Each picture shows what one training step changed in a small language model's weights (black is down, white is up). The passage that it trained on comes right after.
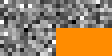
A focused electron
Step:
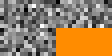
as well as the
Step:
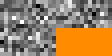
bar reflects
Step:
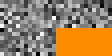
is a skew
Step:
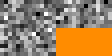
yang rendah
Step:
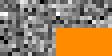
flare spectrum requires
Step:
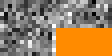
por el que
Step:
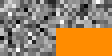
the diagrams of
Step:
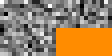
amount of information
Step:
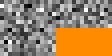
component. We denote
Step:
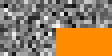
of Dunkl
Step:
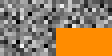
is said to
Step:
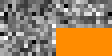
por razones
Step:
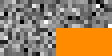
may assume that
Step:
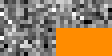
reasoning given below
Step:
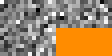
For the time
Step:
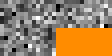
Partir de
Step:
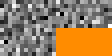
better algorithms. Using
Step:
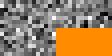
driving force
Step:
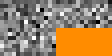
structure and content
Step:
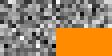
on the taxi
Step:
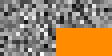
los productores
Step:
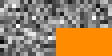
the mode decomposition in
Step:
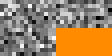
answer can be
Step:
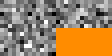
Then one can
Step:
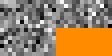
shall prove the simple
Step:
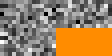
over independent realizations
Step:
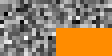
fixas e
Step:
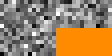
uscire da
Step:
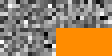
that every union of
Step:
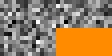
de direitos do
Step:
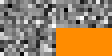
Modern Science and
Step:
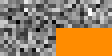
sinal – da
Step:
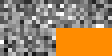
Program, under
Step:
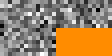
space structure, to
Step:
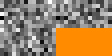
area of the convex
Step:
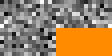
las Naciones
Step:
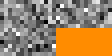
The main drawback
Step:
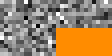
$P$ defined
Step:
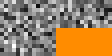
leaf. So
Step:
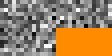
large deviations
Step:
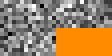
the Jacobi identity
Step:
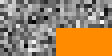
be considered as open
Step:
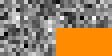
we compute the
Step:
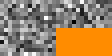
a larger number of
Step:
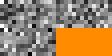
of runtime
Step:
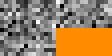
de recursos
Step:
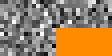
University, MSP
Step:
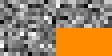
\] Hence, if
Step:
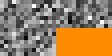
e resistem
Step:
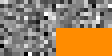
obtained by repeated
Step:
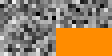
м вправо
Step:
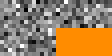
describes an
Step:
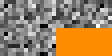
or, in the
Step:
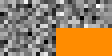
any $g
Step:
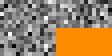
predict the
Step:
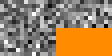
In a operator
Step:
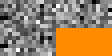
claimed equality.
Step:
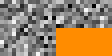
ва енгил
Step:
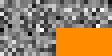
and diffusion coefficients with
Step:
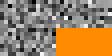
inherent in
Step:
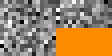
are called the
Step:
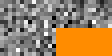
de origen
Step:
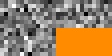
a unit in
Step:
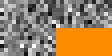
part} In this
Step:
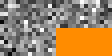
that uses the power
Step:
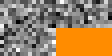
smooth out the
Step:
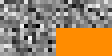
| Scalar
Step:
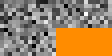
position to prove
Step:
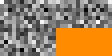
sell order and
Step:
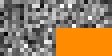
the SIR system
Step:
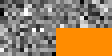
These bands were
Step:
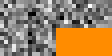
dependencies based on
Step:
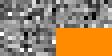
length 2.
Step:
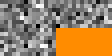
& Ray
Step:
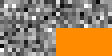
the analysis of the
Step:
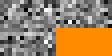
which the interface energy
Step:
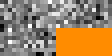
readily implemented
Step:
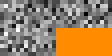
is to find the
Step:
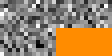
of Alison
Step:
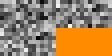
only when both
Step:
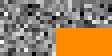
bigger than those
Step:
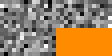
y se realiza
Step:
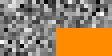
this model correspond to
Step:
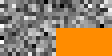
how the scheme
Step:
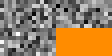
estimates. Let
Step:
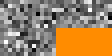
discover AI
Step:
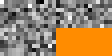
symmetric with respect to
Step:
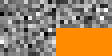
{\bf Proof.}
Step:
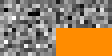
harmonic trap;
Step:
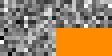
available in these
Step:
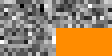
case the length vector
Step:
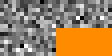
com o salário
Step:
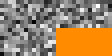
be a subject for
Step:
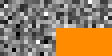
sesuai dengan
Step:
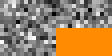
the symmetry of each
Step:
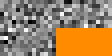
two analytic functions
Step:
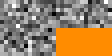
the continues
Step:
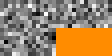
of $E$
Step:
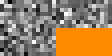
map on a strict
